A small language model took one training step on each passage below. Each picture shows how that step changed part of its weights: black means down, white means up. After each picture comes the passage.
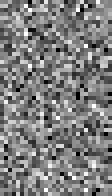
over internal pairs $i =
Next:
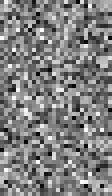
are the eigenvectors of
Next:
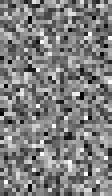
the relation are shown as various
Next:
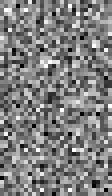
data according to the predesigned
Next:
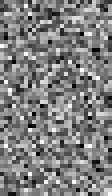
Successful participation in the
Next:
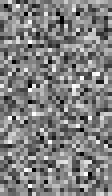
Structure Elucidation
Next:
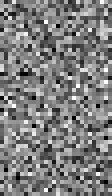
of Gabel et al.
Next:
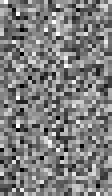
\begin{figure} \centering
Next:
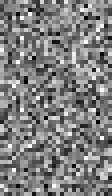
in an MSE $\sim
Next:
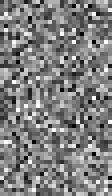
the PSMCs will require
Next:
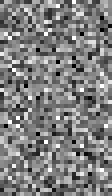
measured through various parameters, including
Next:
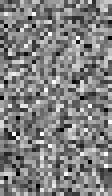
*Green Tea*
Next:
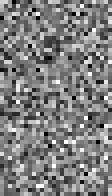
contract is upgraded or
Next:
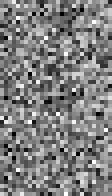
scientific advocacy
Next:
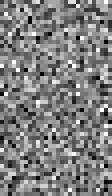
the test has been set to 1000,
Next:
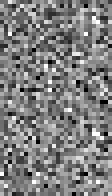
used 14 input features:
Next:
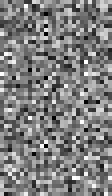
and in the world. A
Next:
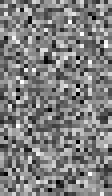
the following steps: first, we perform
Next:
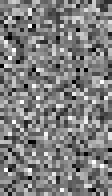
order to prevent the internal
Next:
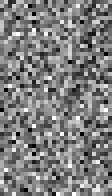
oxidative addition. The first
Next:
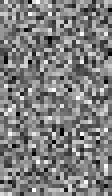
utilization during migration. |
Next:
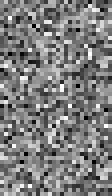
definitions of fairness have
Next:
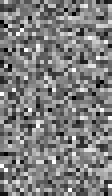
XMILE is however an
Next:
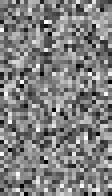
corresponding power law fits as
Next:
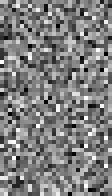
The evolution of the graft was
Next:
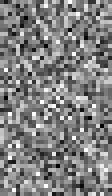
false horn type),
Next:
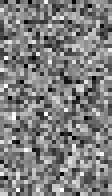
Company, Beijing
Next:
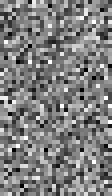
SWO actuation to a
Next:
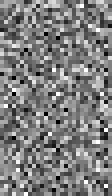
experience singularity, but
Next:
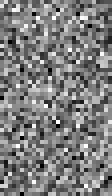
velocidade combinado
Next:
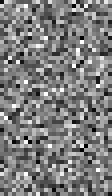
of the Statistical
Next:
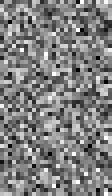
focused attention in
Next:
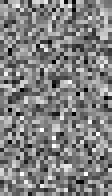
have been proposed. The simplest methods
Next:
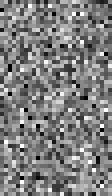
for spherically symmetric and
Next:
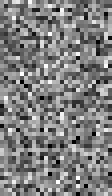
eV (green dashed
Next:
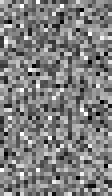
Subhaga + - - -
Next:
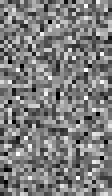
except the diamond crystal
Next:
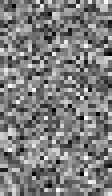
is the elementary model for
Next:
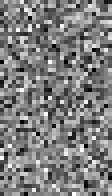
role whereas the induced
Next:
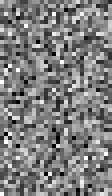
\Ni \textbf{1.
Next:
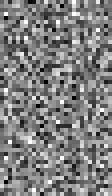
at doi:XXXX
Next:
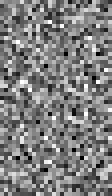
energy management. The actual
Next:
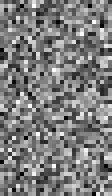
expected, by increasing the
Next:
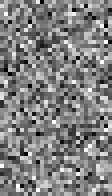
few $\mu K$ in the case
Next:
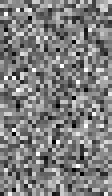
a slender woody
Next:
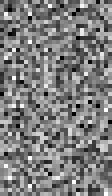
THE world's energy
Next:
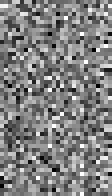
total infections (6951 of
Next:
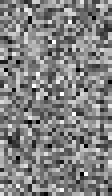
the ability to use passive
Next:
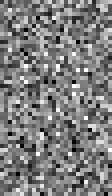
are trained up to the same reference
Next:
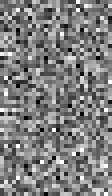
an opportunity to provide data
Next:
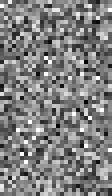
with the inverse of the localization
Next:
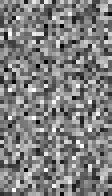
at 0.70 level and this level
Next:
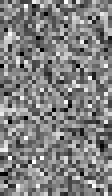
and solving specific instances, the use
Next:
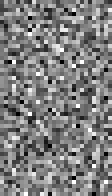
BPDT from MPBA
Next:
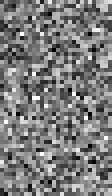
is in agreement with our
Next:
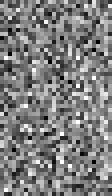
may sustain bound states. In that
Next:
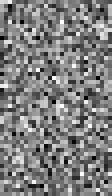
137. The Chorus of the
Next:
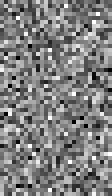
Safety Panel on
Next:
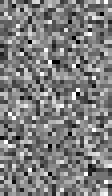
the results are resolution independent. The
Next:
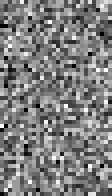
maximum amplitude is relatively
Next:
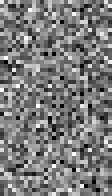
to justify the behavior of
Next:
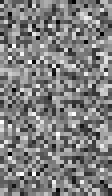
with adherence $\geq
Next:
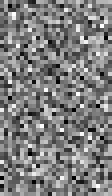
earnings position across sex
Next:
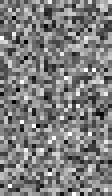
from the domain expert's requirements
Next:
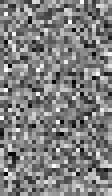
the reporting period in which the
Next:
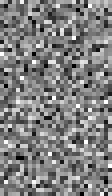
frequency was 218 ±
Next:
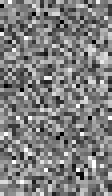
able to perform well and cannot
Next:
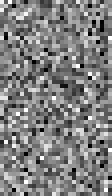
and Demucs have their
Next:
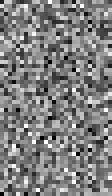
of background events, from the
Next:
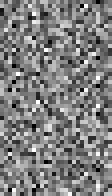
significant volatility in all
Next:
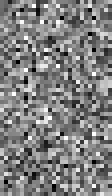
students responded better to
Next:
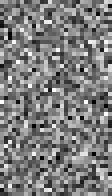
solids. It's success
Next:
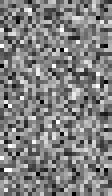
information from the non-orthogonal
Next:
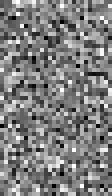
A copy of the written
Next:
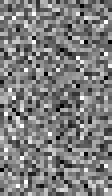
following objectives - To find out
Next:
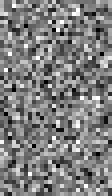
as colorless rectangular
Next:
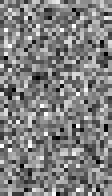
clustering, with differentiated
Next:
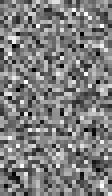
organization, or its internal control have
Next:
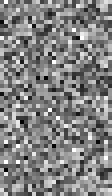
algorithms, giving a tool
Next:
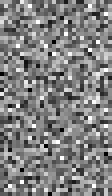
For the van der Waals
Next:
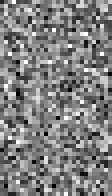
our approach that are a popular example for
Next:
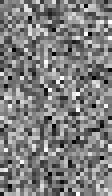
status of the track and
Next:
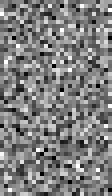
(CSC). Due to all
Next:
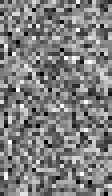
prevention of crime, the
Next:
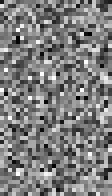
use of open-source
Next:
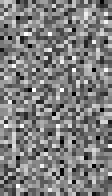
URLLC) for
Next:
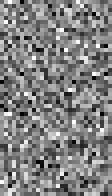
non-local anyonic
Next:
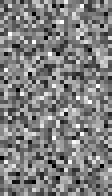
he received the B.S.,
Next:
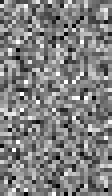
of mobility-induced
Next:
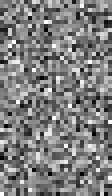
its components. Today, it
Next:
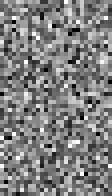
and the endpoint of their
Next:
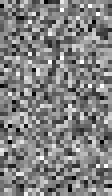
comparison. (d) Number of
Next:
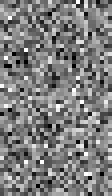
can be avoided by
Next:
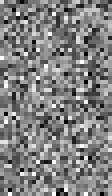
\times & \exp\left[ -
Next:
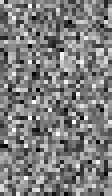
Depending on the relative
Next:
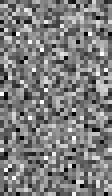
that the country exports
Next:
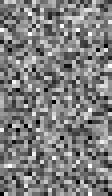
different contributions to innovation.
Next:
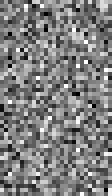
and has the appearance of a
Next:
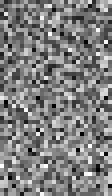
should adopt such a method of
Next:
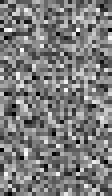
that our approach to inclusive
